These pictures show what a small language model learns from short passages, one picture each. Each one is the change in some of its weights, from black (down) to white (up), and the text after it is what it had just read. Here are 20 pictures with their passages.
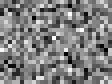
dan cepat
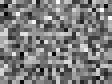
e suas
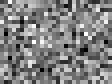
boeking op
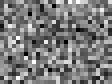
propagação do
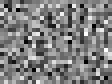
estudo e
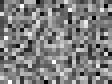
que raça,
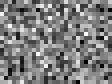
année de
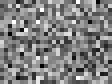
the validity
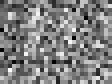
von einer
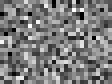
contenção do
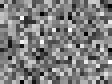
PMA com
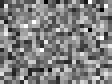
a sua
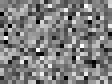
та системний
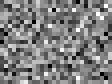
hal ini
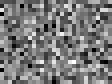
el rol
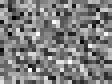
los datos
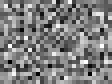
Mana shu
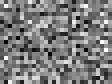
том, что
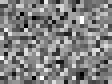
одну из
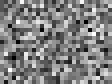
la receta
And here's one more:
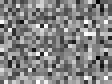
par le code
